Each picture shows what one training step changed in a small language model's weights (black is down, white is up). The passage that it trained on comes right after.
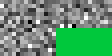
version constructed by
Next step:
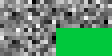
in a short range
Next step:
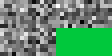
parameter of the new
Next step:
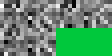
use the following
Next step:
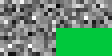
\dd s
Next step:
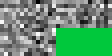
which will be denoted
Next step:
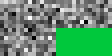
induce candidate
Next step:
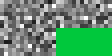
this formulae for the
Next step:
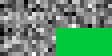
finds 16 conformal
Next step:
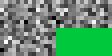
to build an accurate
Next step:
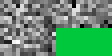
presents the main result
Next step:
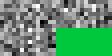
engineering to
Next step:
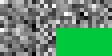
the parameter space with
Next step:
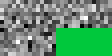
it is worth
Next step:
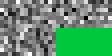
b$). Here we
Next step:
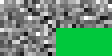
by a dynamic
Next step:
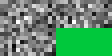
This paper is the
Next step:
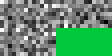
the points of
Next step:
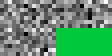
planar Brownian
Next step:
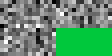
constant. From
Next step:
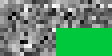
of $R$
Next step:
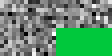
problem cannot be
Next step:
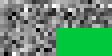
of $F$
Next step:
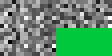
achieved only when
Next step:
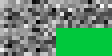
of a matrix
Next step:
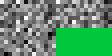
either one or two
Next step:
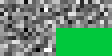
\text{ not
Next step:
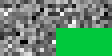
not exist. This
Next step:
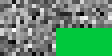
residue contribution in
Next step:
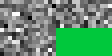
some social mass
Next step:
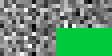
propagation of
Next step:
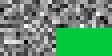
global large solution with
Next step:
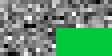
is chosen such that
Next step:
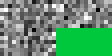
which then allows them
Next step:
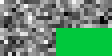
sparsity and
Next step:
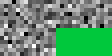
partition $\tau =
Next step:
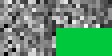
Therefore, it suffices
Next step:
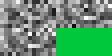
by a matrix,
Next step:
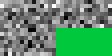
of solutions of the
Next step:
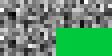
for the latter
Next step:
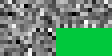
upper frame condition,
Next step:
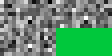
instance for the construction
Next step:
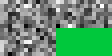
and we say that
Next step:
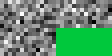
subtree generated
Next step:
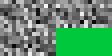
The index of
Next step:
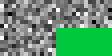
consider a curve
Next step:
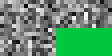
data structure, called
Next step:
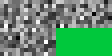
us chase through
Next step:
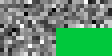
be a rank two
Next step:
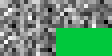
equivalent to the existence
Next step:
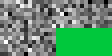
itself: if there
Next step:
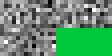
paper. More information
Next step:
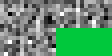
enough to find a
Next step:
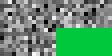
Summarizing both
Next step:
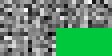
partial fractional derivatives,
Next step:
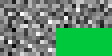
associate a weight
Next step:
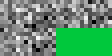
is a Hilbert
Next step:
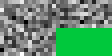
on an edge
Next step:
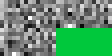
and hence the proof
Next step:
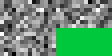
yellow arrows
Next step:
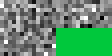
theory is independent of
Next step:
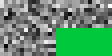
of such control
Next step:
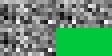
We iterate over
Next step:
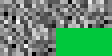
It depends on the
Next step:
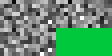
Finally the expected number
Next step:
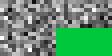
is a geometry
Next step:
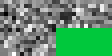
We can polarize
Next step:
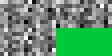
and to each monoid
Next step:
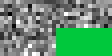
\] The angle rank
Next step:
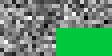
vanish. Let us
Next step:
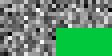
solution-dependent high
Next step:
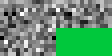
for $m
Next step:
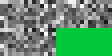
the viscosity,
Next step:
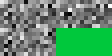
of the same initial
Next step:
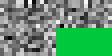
a), \quad
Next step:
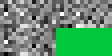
finite dimensional graded
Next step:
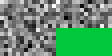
the framework of marked
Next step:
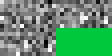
this paper begins
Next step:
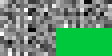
equations of Section
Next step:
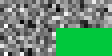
arrive at this
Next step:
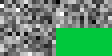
continuous. The embedding
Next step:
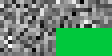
ordinary $d$.
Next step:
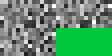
the proof of this
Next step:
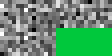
spaces of graphs and
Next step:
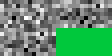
out of the
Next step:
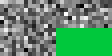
the Rotation Theory
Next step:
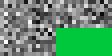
matrix. The above
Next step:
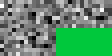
necessary conditions for the
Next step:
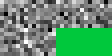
Les notations
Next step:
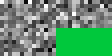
0, the
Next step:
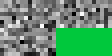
Note that the analysis
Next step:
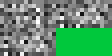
contribution due to
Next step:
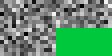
P) \longrightarrow
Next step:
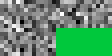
Math. Soc.
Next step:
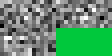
programming approaches for
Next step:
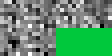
Therefore, expression
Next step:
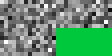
the two-level
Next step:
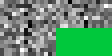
satisfying the combinatorial angle
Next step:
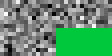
strong branching.
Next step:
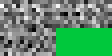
aim of this work
